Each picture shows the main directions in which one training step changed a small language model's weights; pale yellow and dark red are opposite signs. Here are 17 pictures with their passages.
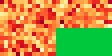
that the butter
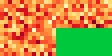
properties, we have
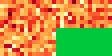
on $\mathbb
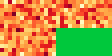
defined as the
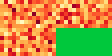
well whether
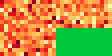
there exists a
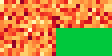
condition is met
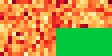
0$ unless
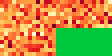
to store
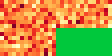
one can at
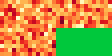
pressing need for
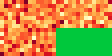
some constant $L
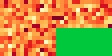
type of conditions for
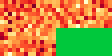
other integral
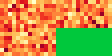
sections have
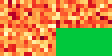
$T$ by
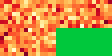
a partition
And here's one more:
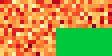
space - cannot
